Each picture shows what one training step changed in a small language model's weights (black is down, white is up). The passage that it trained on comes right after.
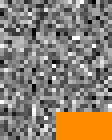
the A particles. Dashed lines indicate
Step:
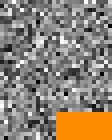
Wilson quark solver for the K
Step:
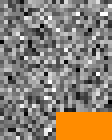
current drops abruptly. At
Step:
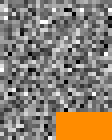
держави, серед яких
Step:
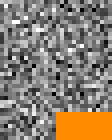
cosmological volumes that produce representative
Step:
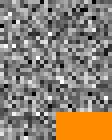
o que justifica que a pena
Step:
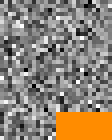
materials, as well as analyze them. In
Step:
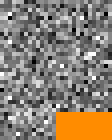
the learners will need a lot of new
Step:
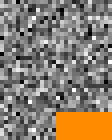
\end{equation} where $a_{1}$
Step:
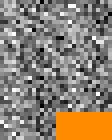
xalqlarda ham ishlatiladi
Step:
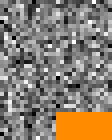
functions (MF), and rule-base
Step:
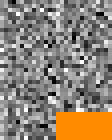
Все эти награды
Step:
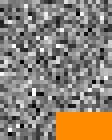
plasma actuator on a coaxial
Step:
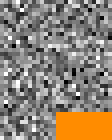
likely to be an insider threat.
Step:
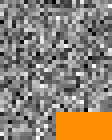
fragmentation functions. In addition, many
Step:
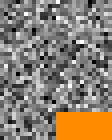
region for the first time. Note that the
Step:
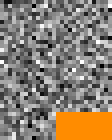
времени обработки
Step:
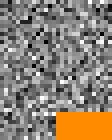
lojas especializadas em venda e
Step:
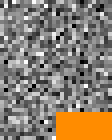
to educate the employees about the basics
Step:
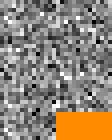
Altakhaineh. The Linguistic
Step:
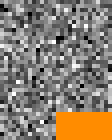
MI increases with decreasing temperature (Fig.
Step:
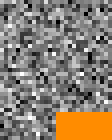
models within the general MSSM (even
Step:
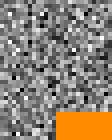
d'ailleurs bien senti le
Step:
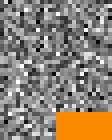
be classified as non-military means
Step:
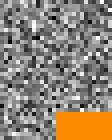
and native species of the Philippines.
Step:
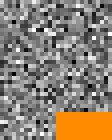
isolation between enclaves. These
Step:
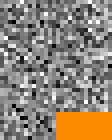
Mild / Intermittent Muscle
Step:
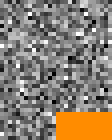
modelled by a number of different Monte
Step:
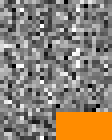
makes it possible to choose the amount
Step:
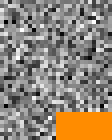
knust, forelskelser
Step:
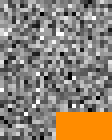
β SH R2 p Online
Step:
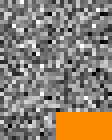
مرکزی ایران)
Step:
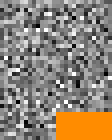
biology and developing precision medicine
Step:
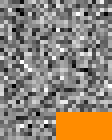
Horizon Europe CrossGov project.
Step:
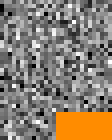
integral in the restricted three-body
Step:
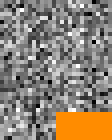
yordam beradi[2]. Bu
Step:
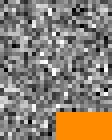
hausärztlichen Praxen
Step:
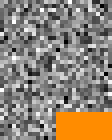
kabi belgilanadi:
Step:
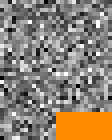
recycled aggregate. On the
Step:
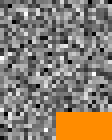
gravity, there is a transition from
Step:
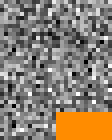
= 0$ there is almost no
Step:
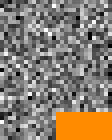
\subsubsection{Stratification and
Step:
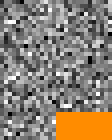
the Na/Ta(110) and
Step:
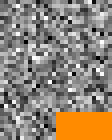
qo'yilishini xam qayta
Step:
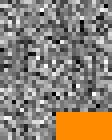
\caption{\small ``n-signal
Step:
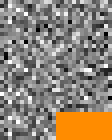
аналізу художніх
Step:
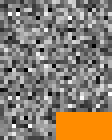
família de produtos, o
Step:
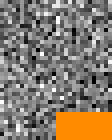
\cite{herman}. In addition,
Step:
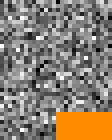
nonlinear dynamic loads of materials
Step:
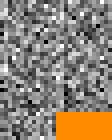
significativos, tanto a corto como
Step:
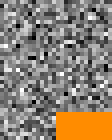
these correlators, and the quark mass
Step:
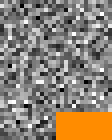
experiences analysed: the real-time
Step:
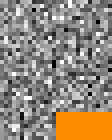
[yo‘q] + teks
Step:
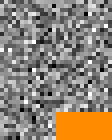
Ma'qullandi: 10- may
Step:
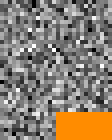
much like the p$_{1}$ model except
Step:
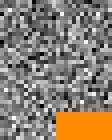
that - hopefully - can better
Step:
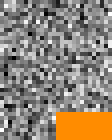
So far, the Hybrid Mobile
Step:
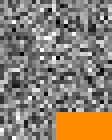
radiance measured in bands 12 and 8A of
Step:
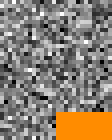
Ahli Bank from branches'
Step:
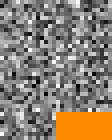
анализируются основные
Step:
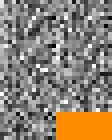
}. \end{equation} We note that
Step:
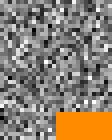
outside, the WS potential is considered
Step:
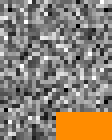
each other, the uncertainty is
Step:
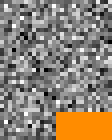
basic lymphoid and myeloid
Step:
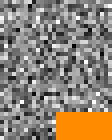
that there are problems when one considers higher
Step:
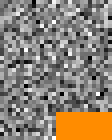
of about 52 nm) and (b)
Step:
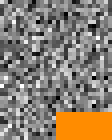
(\ref{sd1}) describes only one
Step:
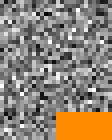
2021) Intention to buy +
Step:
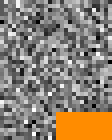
secondary infestations the nematodes
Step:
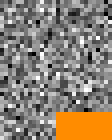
of honey. One thing that is
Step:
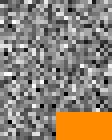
knowledge and technology. Second,
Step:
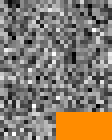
In Figure \ref{fig:comparison}
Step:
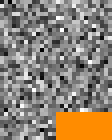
in a day and may have fixed working
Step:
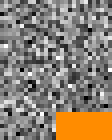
may consider $f(e_i) /
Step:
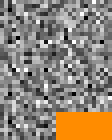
de los datos actuales contra los datos
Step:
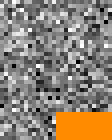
youth rely on much more than young
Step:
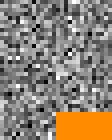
smart combinations in alley
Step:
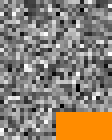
driven largely by irrational and
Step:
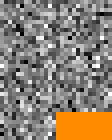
(полной средой MS)
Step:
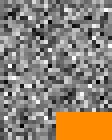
increasingly living in a world of
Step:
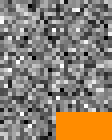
Thus, the boundary between the two regions shows up
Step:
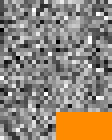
Zoirov Erkin Xalilovich
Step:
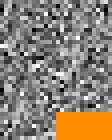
which is shown in Fig.7. This plot
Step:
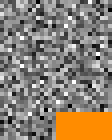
on the multi-armed bandit problem and
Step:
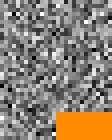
\cite{sa2} is a parton and
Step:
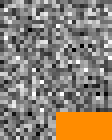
víkendové akcie 5
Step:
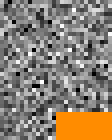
and two copies of dynamical fields
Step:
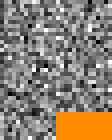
the past years, the domestic
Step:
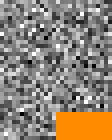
the scientists who have studied this
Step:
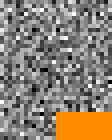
the two legs of the $\Lambda$ can
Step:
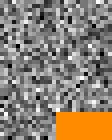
the disk surrounding the central newly formed
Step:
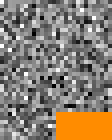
the traditional dosage forms. The
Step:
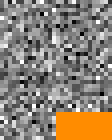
2. «Been out on the spree,
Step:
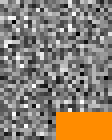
realistic situation with a finite potential, and this
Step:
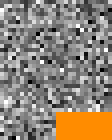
illatlar kasliga duchor
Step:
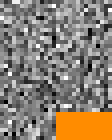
the cognitive mechanisms behind the
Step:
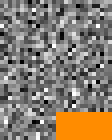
solution for the SANTW disturbance
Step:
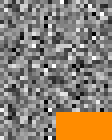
capacity of a firm to pay
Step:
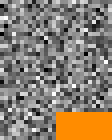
was to work on some products that might be
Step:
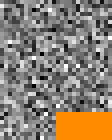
Quilici G, Rosier A,
